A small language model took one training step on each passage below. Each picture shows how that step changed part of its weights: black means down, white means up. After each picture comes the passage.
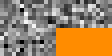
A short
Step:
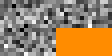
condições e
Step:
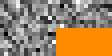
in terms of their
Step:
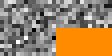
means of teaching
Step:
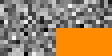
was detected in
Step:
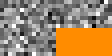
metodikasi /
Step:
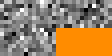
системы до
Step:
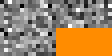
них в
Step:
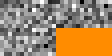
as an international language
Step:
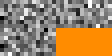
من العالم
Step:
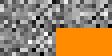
органи ва
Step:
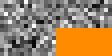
University of Science and
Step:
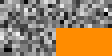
as apple
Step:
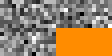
the LLC
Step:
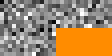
va har bir
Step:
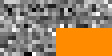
strategies that address
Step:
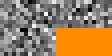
clear benefit
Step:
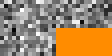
анализа и
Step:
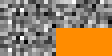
elementos de
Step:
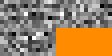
The labels
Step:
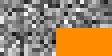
Bu jarayonni
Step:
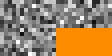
the speed at
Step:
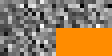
y aplicación
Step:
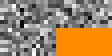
and emotion
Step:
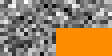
and orders
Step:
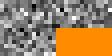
ambiente, e
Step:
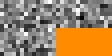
this methodology is
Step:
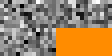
exactly what
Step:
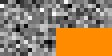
waktu yang
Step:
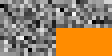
equipment is
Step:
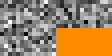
için ve
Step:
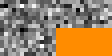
with Pt
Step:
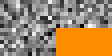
in health services and
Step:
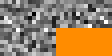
obtención del
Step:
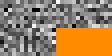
other high temperature
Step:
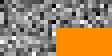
har birining
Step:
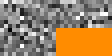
examines the
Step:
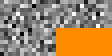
ulcer models in
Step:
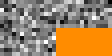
find out the influence
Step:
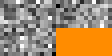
нефти и
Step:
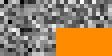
past few
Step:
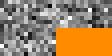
from the authorities
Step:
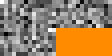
abierto y
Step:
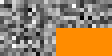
Elemente und
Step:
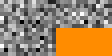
uchun ta’lim
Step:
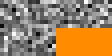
to be regarded
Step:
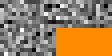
take these activities
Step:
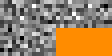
the services of the
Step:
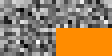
poate elementar
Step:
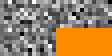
также в
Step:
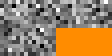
also plays a
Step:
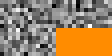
India in
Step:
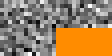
the calculation
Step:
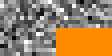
(in particular,
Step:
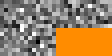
the rubber
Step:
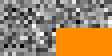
test. The level
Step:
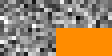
qismi va
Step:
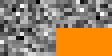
each x to
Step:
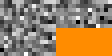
the principal
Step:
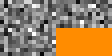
- After
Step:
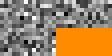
partir de
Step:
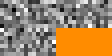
to challenge
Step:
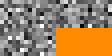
It is calculated
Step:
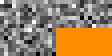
Elements and
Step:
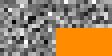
studies on the development
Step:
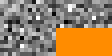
meet the requirements
